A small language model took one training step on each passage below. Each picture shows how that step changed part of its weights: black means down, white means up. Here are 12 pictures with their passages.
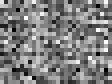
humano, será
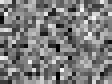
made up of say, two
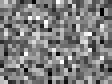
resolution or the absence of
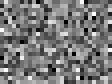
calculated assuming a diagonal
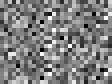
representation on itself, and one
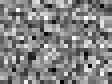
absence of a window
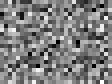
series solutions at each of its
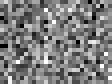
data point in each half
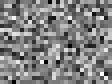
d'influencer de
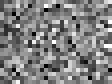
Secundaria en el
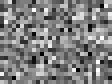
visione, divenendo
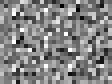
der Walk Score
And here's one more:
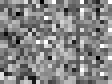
Paraskewy w
